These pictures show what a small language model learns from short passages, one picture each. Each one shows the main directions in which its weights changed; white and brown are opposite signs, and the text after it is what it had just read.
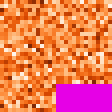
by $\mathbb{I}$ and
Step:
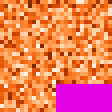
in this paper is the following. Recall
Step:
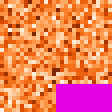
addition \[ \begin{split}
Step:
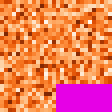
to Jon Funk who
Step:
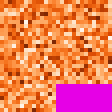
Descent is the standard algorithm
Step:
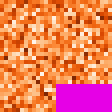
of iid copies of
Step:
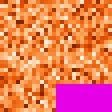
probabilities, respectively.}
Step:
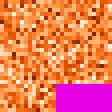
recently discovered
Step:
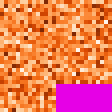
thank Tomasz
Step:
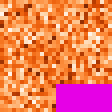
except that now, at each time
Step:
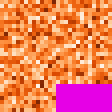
this property to the locally constant
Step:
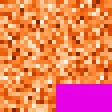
known result for some linear neutral
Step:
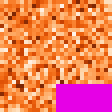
orthogonal matrix ${\mathbf
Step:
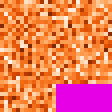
and (30) easily yield
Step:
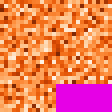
different on the GPU, as will
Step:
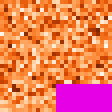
bundle of $x: M \rightarrow
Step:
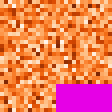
$\mu_B$ or just
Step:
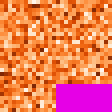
two-dimensional conformal field theory and
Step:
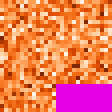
Research supported by the
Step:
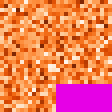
Then $\rho -\sigma_{i}
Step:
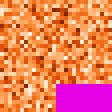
$\times$-vertex of index
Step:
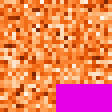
evaluation of the particular solution. As
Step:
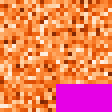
\label{prop: unitize operator
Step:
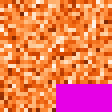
and all $i\ge1$. We
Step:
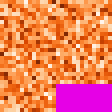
round 2. \item All vertices
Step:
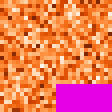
$J \subseteq \Delta$ be a
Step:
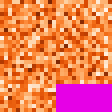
is ramified only at
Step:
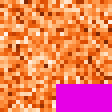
its corresponding matching step in
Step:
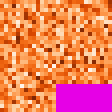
If we change to another
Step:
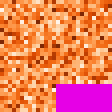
Theorem \ref{t1}. Suppose
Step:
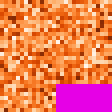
more details. In either case
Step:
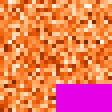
defined as $(\oplus_{i \in
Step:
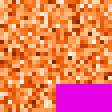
of the least bound $M_0,$
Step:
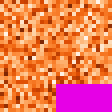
represented on a diagram a
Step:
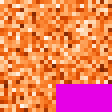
Z. J. \ Jurek and
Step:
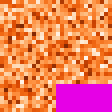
outline instead. By following the
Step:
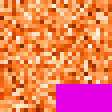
when $|x|$ is even and
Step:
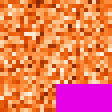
after $\mathbf{c}$ is
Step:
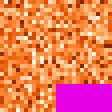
McKenzie et al.
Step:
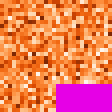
either $\OO(L)$ or
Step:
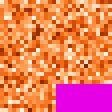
of the linear functional $T$ over
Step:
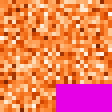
observation that $\tilde\pi$
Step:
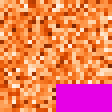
(\ref{ab}) of the form
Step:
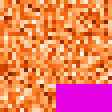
modulation should be small. At
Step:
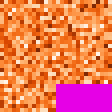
time $T = 6$. We impose
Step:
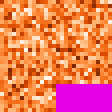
a linear functional $L=
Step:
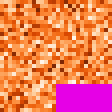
the pixel location,
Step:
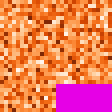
any $t, t'\in
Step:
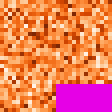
right-hand side $\mathbf
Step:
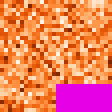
at most $n$ defined on
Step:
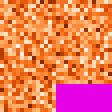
\epsilon$ with respect to discs
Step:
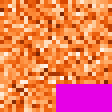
This holds for every $X$ in
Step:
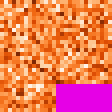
roots of unity in
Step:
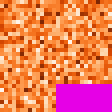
$\alpha$ belongs to
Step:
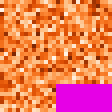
Banach algebra $A$ with
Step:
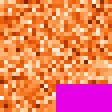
random variables by tilde signs.
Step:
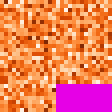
points. The BKMP
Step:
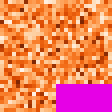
in $\uu$ have exactly one
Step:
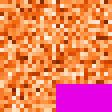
$\alpha_{\rm R}$ and
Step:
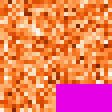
equivalently be obtained from $\mu$ by
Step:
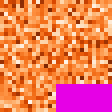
B<\dim_\R M$, and
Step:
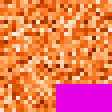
contain formulas and precise
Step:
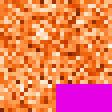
of $\sigma$; real options theory
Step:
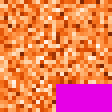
$Alb_X \to
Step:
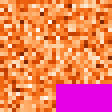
$t$. More precisely
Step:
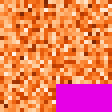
(\ff d 2,+\infty)$ such
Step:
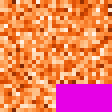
$\dot A.$ Also if
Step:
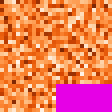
by the definition of $I$ and
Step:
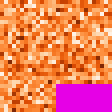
\smallskip Now proceeding
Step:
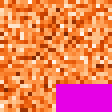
\[ \mathcal{EC}
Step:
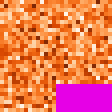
forms some dynamical objects
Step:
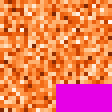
+ 1$. It admits a
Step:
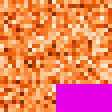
\caption{Comparison of
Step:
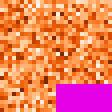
$\chi=0$, in the case the
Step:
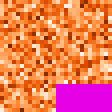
\intR \psi (\pa
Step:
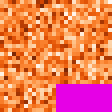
accomplished, the fact that
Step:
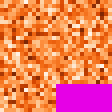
that no two incident or
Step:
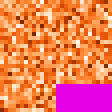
feasible vector. We define
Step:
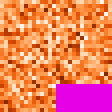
\] For fixed $m$
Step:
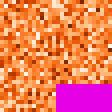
level $\frakp_5$, where
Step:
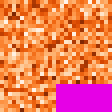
be two distinct vertices of
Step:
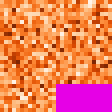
we obtain a $C^\infty$
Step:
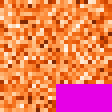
C, \qquad \mathbb{E}
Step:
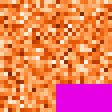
may involve different physical
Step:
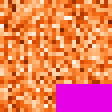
admits no non-trivial
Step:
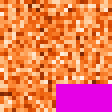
$\mathcal{B}_1$ holds.
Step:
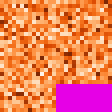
\equiv qr \wc$ for
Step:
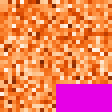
we can conclude that there exists a constant
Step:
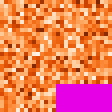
the vector space of all homogeneous
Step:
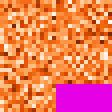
on $k_\sigma$ for the family
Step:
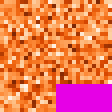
is of null 2-type if
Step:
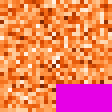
DMD (Tu)
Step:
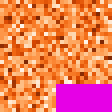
whenever $f_v\in
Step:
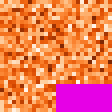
of $Ext$-groups this
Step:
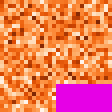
values of $\Phi$ on the
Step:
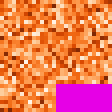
of $B$ if $x^\alpha
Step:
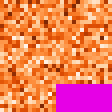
the paper is the following theorem.
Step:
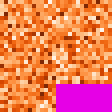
bz_3\delta z_1
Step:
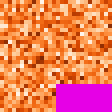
conjugates of each other,
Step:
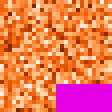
used by Bealer in
